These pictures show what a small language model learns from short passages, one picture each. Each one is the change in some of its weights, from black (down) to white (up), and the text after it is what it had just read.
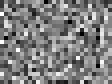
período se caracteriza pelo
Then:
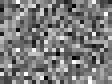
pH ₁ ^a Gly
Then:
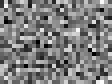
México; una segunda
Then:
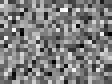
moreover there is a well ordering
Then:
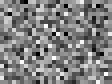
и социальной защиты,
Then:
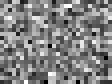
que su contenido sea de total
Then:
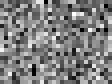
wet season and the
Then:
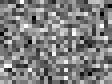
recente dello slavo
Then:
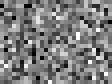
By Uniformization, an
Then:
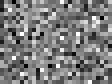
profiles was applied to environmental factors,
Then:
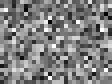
$T$. If the remaining
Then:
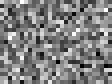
association between screen-time
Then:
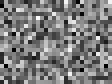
Manusia (HAM)
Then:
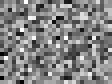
balanced longitudinal variations in
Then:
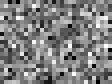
xomashyo xarid
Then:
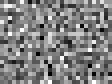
concave side has a
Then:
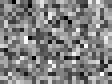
coefficients gives a convenient and explicit
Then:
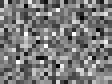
\begin{align} \ud
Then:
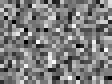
sleep quality in relation to
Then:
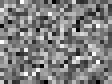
fue medido a intervalos de
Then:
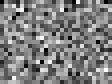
utilizing the event-driven
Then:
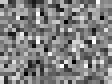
barriers to installing and
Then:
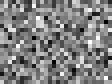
makes it difficult by virtue of
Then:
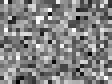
also directly on a leader's ability
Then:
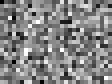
typical assumption, also made in
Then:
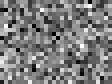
[36]. There is a more risk
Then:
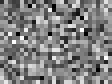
inequality at a point of maximum of
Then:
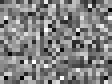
for you, my dear
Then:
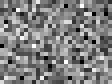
Raisovna, Andijon davlat
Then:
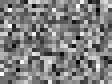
Всі металеві
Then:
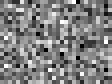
interurbanas pero con una
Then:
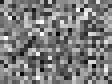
of these projects to the European
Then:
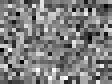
ideas with others. It enables
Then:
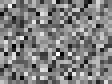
sums up by taking up the
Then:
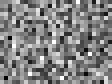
such as information Organisation and
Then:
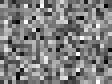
kind in a meet-commutative
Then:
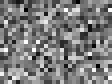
embedding $\theta$ is the trivial
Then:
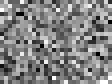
ainsi l'échange
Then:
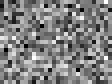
colors and (iv) the degree
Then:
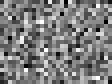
of the problem of determining when a
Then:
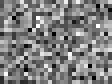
respondents feel that the charges of
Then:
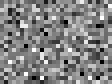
documentos que rigen el
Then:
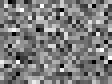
managed by WHO and
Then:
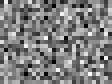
\check b_5.
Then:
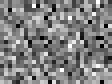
we can choose, for instance, the
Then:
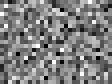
ijodiy qobiliyatlarini rivojlantirish
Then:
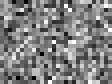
sug'urta xizmatlari bilan
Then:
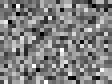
(true or false)
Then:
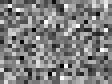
arriba. Las
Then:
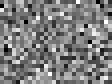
& Silva, G.
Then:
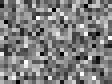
and Economics of Europe*, No
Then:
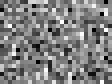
ННІ ІБ
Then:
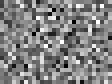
and reflect on issues that are important to
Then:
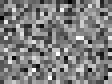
foliation preserving diffeomorphism
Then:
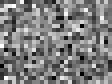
más ingresos y
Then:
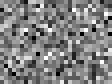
в течение короткого
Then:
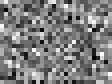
out by CluMP and
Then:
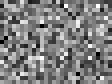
equal to the *rectifier*
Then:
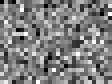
estimate which decays exponentially, this
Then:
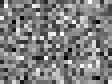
\par The advantage of the process
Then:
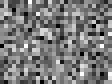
+ \varepsilon^\ast}(p)
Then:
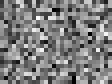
and IT capabilities and 4.
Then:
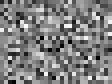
standard regret in the online learning setting
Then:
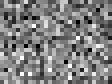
$\Gg$ be a topological
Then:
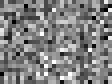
$\lambda \cdot z\neq
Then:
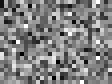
Long Beach Institutional
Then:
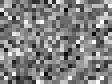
of nano-reinforced
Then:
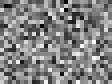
in price and plays an
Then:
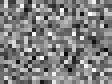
is the way energy is being conserved
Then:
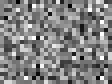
chirindilar miqdori
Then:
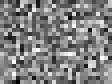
lb em março, com uma
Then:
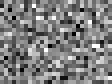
are compared in Fig. 1. It
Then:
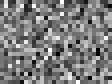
is the error of approximation in
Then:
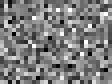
again (in E or D) and
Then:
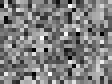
M. Richter,
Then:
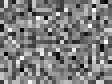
was a single cyst of size
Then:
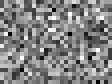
and fostering a culture of
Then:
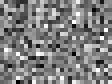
инвестиции. 2020.
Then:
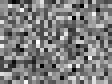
holatda uchragan.
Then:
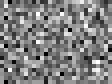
driving swift crack
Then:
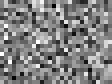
buah tempat sidang
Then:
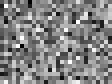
Actively participate in CoARA
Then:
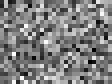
data standardization. The hidden
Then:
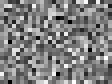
kuat sejak
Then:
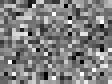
los testimonios, especialmente
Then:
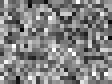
program on agility. *Journal of
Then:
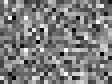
for the instrumentation of future Far
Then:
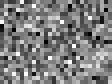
departments (OPD) of
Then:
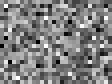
per isolate, yields ranged from
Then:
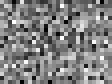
transitions between physically distinct components
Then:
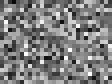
iterative methods for reconstructing solutions
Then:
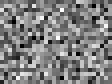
in the functions each word has:
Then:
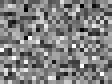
$\phi$ occuring in
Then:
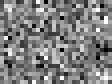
std mean std mean std
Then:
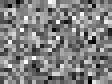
inconsciente freudiano
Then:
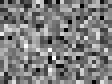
following: \begin{itemize}
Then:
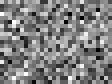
$\fPfI$. Let us
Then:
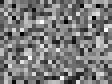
of 250 respondents, majority
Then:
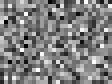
n}\right)}{\pi}$ in formula
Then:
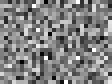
vositalarining ilmiy
